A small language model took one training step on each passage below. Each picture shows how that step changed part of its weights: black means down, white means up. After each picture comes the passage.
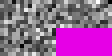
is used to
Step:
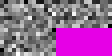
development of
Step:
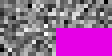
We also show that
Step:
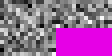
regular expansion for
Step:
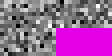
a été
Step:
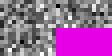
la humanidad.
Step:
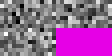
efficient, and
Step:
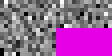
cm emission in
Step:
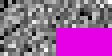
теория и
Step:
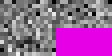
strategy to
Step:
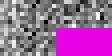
Estado em
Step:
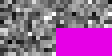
an actual
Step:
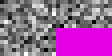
that includes the
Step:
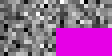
thin disk
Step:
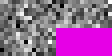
receiving signal
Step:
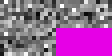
the model; and
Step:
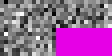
long days results
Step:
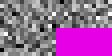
of charged
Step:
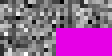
the state of
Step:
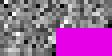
hayot va
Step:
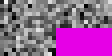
or extracted
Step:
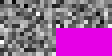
que quieran
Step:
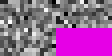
And also, there
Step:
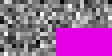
for Advanced
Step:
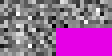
assessment of
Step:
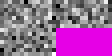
quality control and
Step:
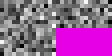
varies considering
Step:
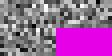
“Har qil
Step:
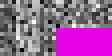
may then be
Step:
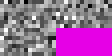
concreto que
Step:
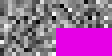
conceitos de
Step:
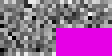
field galaxies with a
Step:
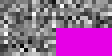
other hand, for
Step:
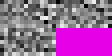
subset of
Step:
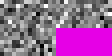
The variational
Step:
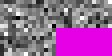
the contribution of
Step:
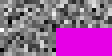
on spherical
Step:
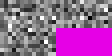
\}$. In effect
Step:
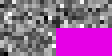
the semantics
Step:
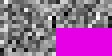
recorded as
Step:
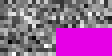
a known solution and
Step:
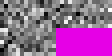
bu jamiyat
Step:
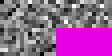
The derived
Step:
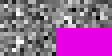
arrays of
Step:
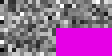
políticas na
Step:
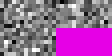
reveals that
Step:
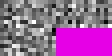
then have to
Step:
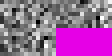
this law
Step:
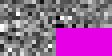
In light of this
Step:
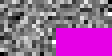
ring spectrum can
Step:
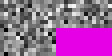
surveys such
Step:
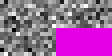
Meditation von
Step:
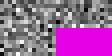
как можно
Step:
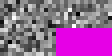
y apoyo
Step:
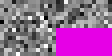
Academic research
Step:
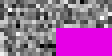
term & actor
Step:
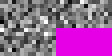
For white
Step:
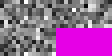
be written
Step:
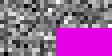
son tan
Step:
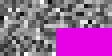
be given by
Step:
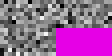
without diffuse
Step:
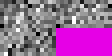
you created
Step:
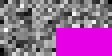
subject of the
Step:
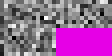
approximately one
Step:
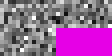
do parto
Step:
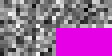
resultado un
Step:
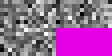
We recommend
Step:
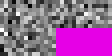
line width of
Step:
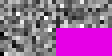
the quality of
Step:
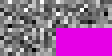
sua estética
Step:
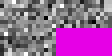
the curve in
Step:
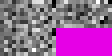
likely to have
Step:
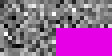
of integers
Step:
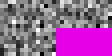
phase, in the
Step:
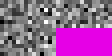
в Україні
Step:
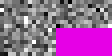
direction is set by
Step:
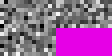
з метою
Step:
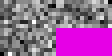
to have an impact
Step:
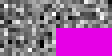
$t$ and
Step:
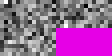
monitoring the
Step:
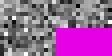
the hamiltonian
